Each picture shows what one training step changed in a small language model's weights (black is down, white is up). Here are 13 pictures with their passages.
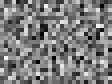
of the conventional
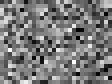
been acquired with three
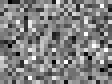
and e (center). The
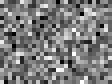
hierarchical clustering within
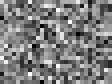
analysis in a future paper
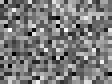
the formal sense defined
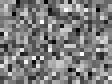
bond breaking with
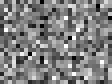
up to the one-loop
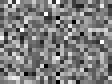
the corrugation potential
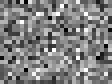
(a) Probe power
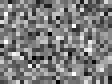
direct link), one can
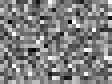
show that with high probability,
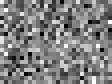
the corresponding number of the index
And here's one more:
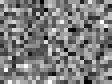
decreases quickly when
